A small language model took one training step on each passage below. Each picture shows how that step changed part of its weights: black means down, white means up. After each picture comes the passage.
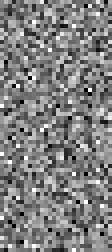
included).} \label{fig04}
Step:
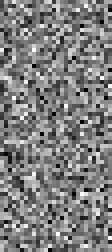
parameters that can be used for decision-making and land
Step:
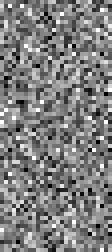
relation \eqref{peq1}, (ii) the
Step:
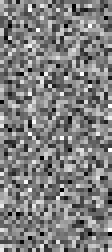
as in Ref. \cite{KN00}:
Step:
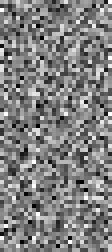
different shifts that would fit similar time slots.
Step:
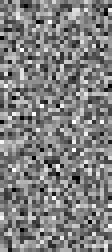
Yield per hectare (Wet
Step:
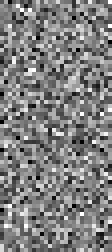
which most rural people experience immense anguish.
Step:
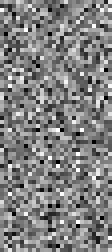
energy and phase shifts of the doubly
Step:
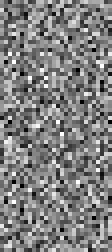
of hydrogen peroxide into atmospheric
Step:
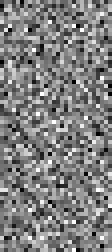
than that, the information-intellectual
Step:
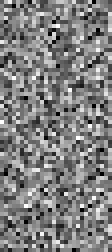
In the present analysis, the flow is considered to be
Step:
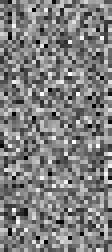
uses phase correlation to estimate the time difference of
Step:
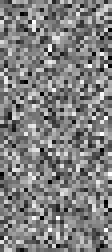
is general and enables complex shaping of the
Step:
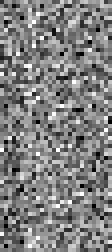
classification performance of our model, but rather to find an
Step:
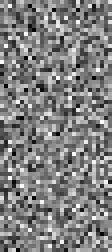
Photoscience Research Center, Kobe
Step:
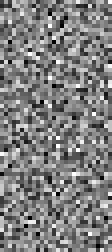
the youngest age group shows a) stronger
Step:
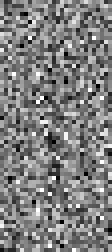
is crucial for the chirp mass estimation.
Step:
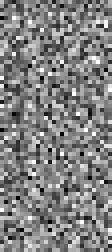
pixels in at least 2 of our photometric
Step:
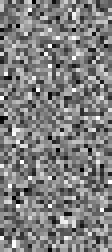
OTC drugs require medical advice.
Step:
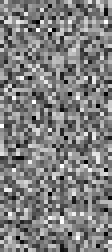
when $s\rightarrow m^{2}$ and
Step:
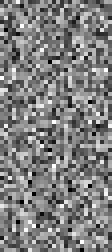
T-SNE clustering on the
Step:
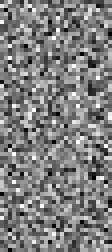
Therefore, from the above inequality, we obtain the
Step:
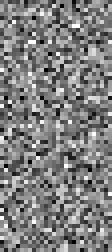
four supersymmetries are preserved which is
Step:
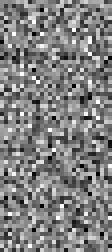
projective measurements. The variance in the pointer
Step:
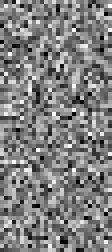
software quality standards with anonymisation
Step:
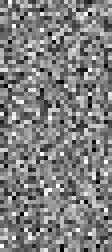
the values $p_{i,j}$ as its
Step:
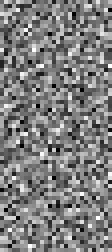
parameters like % of Oxygen saturation and Chest
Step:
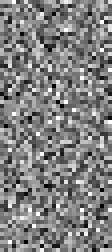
ear disease is usually considered as a health problem,
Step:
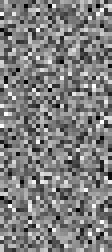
concern towards others, establish and maintain positive relationships,
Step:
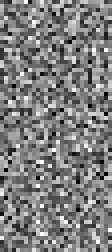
and $\phi'^{k}$ for the new system
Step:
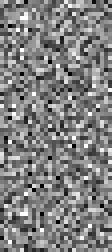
media. The two waveguides are
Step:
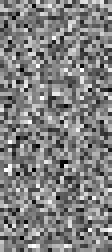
the purpose, procedures, potential risks, and
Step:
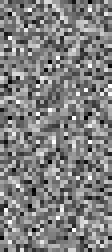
participation. To better respond to the shale gas
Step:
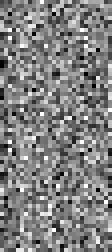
the data collection process. The survey questionnaire was
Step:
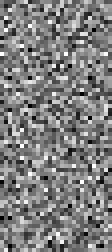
road safety stakeholders have formed the
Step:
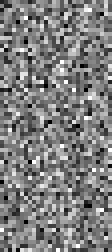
frustrated interactions. Similarly, the
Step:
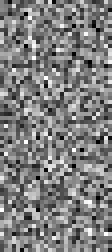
\end{split} \end{align} as
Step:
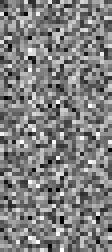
AI was used in the creation of this
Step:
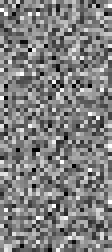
is antimony without the involvement of
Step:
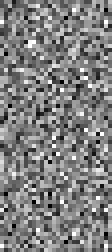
which the stellar formation ends (80\% of star
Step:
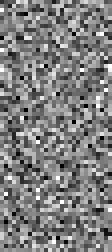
be more heterogeneous, and therefore, the theory of
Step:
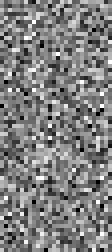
without modifications to the methods in which instruction
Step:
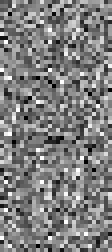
the singular case where there is no variation of the integration
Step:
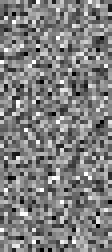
particularly important for the AWA movement, both because
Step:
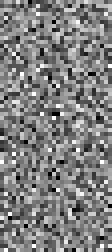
In General Relativity, a
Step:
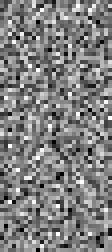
two symmetries to make calculations for only a quarter
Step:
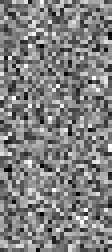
and Pareto topologies from 5 to 0, and
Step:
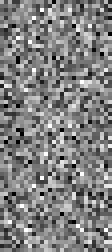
Appendix \ref{appendix:B}, we consider
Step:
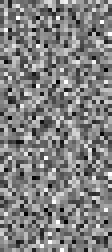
by an influenza risk HLA-I
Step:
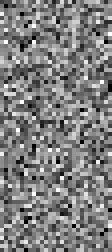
also led to an increase in academic performance. The
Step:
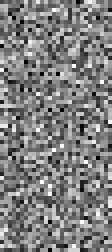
each other, and with all the derivatives of
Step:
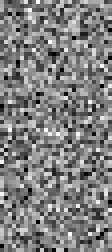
into a prescribed neighborhood of the
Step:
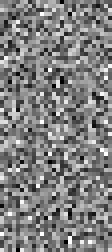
Dijk MG, Pineda DL,
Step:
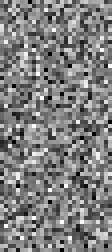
negative predictive value (NPV) of each
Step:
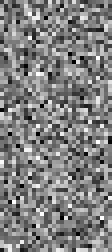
thresholds because of load shedding actions.
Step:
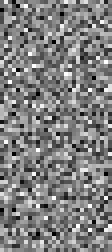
road based passenger transports have been far more
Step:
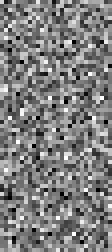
as Currer Bell, Ellis
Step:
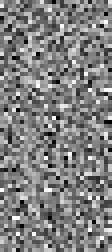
a closed wind tunnel, a DC
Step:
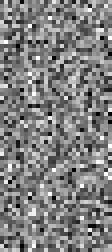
using (\ref{20-2}), one can obtain
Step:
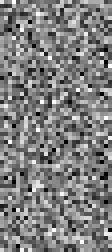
craniofacial surgery [3].
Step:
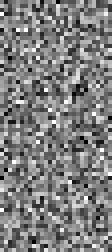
SMEs in the context of CSR*.
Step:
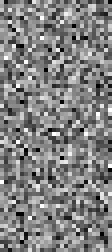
Fig.~\ref{fig:setup}). $s$
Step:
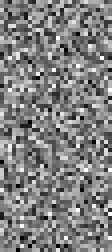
of dishes served in Greek
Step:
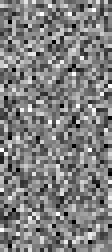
the recycling of waste PET:
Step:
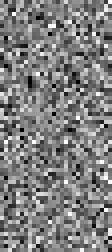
Performance matrix of classifiers –
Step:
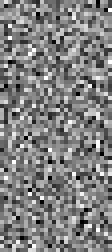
in scientific sources: “Oronymics is a
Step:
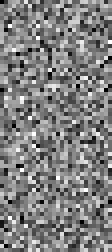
choice has fundamental impact on how well the model fits with
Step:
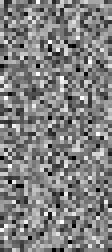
as the non-linear phase shift $\phi
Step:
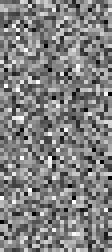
frequent (Senyagwa, 2022).
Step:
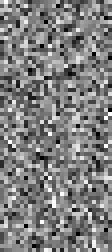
Shu-Wei Song$^2$}
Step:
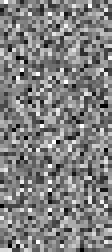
less elegant; the older, larger
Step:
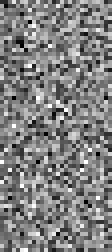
also helps to build more robust machine learning
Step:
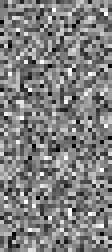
Brussels Capital Region.
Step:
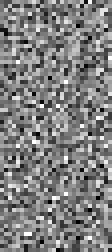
not only brings the problem to the very realm
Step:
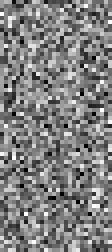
investigations for other differential diagnoses. We will
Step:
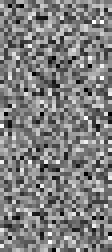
to search for planet-satellite
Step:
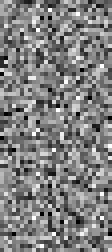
by the invariant operators on the known solution
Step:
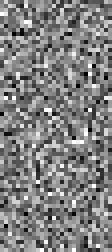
7 X-directional stress contour of single side
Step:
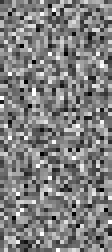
the fermion mass term can still be neglected.
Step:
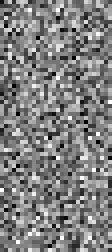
principles, the research data underlying this paper are
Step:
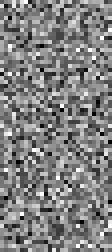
regions where the particle concentration is within the attractive
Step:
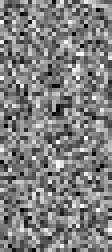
are subjected to the Fourier transform in
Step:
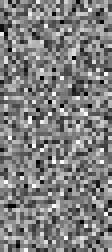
form of the moment based approximation, where only the first two
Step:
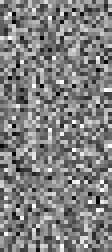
renoprotective in this condition
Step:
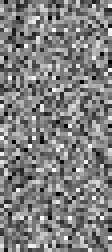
good degree of accuracy in a finite array of a fixed
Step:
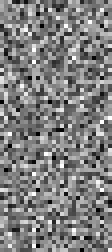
parameters could also be the dark matter, at least if
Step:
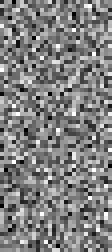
2.8 Source: Own elaboration As
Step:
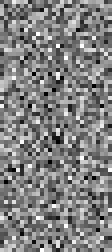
changes are local within the basic physical reorganization
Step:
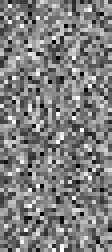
the Respondents to Engage
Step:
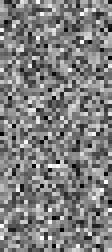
the versatile content of the Web, and
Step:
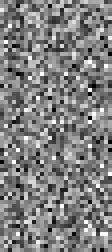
(\ref{3-7}) the equation
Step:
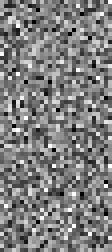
simulation of a robot arm for assembly
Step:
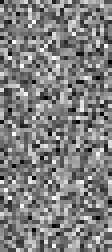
partners inform the data subject about the further processing that
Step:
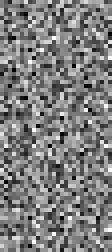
of the course is in the head of the course
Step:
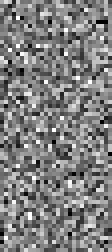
manifested by three large syndromes:
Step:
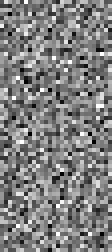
existing source may well change the way it provides its data to
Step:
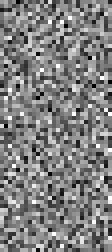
a region of the strong dissipative regime
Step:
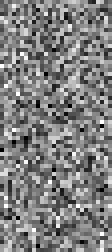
zur Kenntnis der Familie
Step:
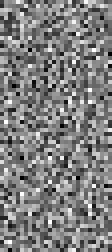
Digital Sight DS-U1
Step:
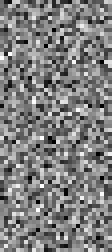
ideally be performed while the lungs are
